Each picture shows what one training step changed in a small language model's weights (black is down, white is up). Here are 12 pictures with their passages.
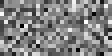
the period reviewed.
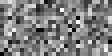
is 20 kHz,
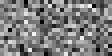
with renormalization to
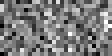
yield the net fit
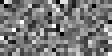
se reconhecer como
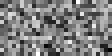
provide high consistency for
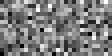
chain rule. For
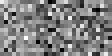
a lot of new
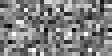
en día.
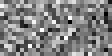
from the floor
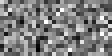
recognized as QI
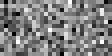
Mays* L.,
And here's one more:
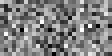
and health effects are of
